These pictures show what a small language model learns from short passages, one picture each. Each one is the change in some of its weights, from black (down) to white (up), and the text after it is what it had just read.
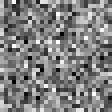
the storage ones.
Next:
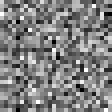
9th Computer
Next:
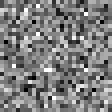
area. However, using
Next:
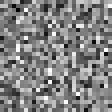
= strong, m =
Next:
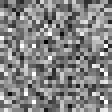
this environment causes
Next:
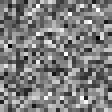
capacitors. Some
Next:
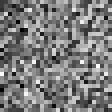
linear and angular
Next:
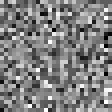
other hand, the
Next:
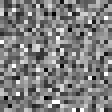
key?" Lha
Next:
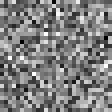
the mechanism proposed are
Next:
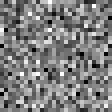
operational costs 4.
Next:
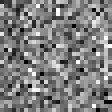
their workers about waste
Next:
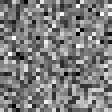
closely associated with
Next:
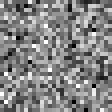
[2]. The need
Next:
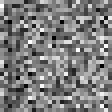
differentiating different types
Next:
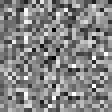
electricity has remained
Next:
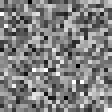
figure. Lanes
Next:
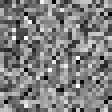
well as over the
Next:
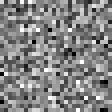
VSR. The
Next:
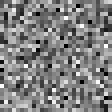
care. Similar patterns
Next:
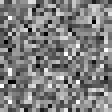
NTI greater than
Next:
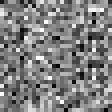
keys to success
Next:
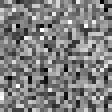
a layered sound
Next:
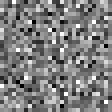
country, further improving the
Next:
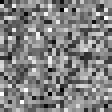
number of tax payers
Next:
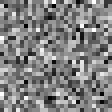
4... Combine
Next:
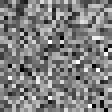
reliability and help the
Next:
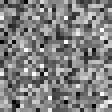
applied volumetric
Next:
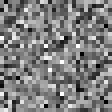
been written in the
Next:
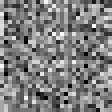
on social media.
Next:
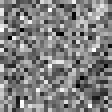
in this work, the
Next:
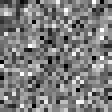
sufficiently long intervals
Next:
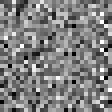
firms maximize their
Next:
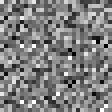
VEGFA or
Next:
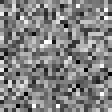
English teachers abroad
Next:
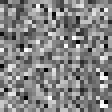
factor that influences
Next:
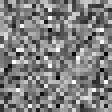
has been revealed as the
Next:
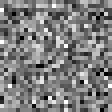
The pangenome
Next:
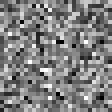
was prepared using the
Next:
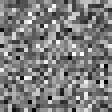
about photography may
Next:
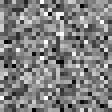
using an insulin
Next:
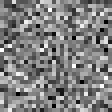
with regulatory
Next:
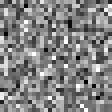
a public defender who
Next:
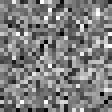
with constellations of
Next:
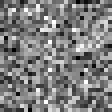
difference in the distribution of
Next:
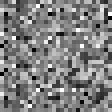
within the organization.
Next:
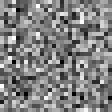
education. For instance,
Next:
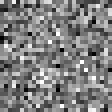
the N-1
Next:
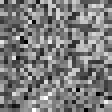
the initial condition: at
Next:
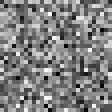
Surf similarity
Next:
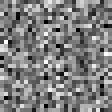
goats fed
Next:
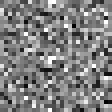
of bamboos
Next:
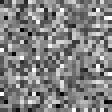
Western Balkan,
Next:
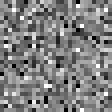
iron that can affect
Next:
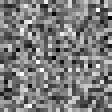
of information and is a
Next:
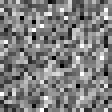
G) as well as
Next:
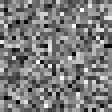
amino acid
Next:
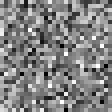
Tamil University,
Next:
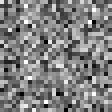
of high value but they
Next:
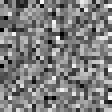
any organization is closely
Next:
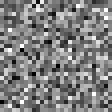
motion control algorithm includes
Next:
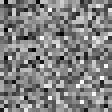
for the transfer function.
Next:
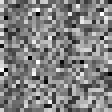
results on demand.
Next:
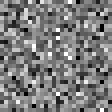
videos. A
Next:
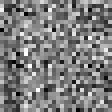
and gender, environmental
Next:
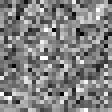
written in a
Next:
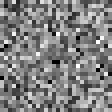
the distinctive
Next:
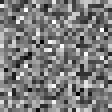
= Julia
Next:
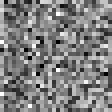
to right ones and
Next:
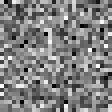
strong potential to address the
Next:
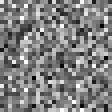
fitness value is
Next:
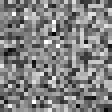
Solutions and
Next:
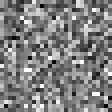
: Project administration
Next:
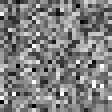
are publicly available.
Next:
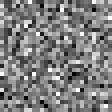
urban kilometers
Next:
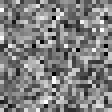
generalized across other different
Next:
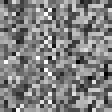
new methodologies and
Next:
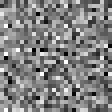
Against Women
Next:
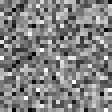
insulin resistance may
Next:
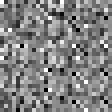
entanglement then at
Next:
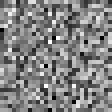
Comparison of
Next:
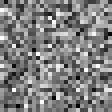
One way to effectively
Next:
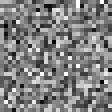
the Capitalists
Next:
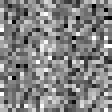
focus on business scale to
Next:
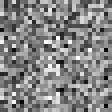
the functional outcome with
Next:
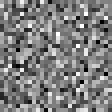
docking and
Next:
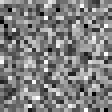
the standpoint of
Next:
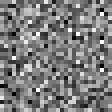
20% of their side
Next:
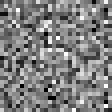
glioma and
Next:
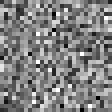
Nigerian population into
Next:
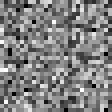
5. For a
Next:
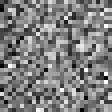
rings and flexible
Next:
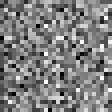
addressing this paper
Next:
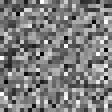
a flowing liquid
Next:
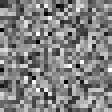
background but were reared
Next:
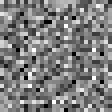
West Java
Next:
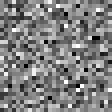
beliefs. This
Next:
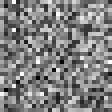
the recognition of female
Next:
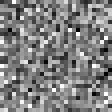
20 per cent at
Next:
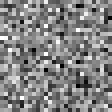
of the study The purpose
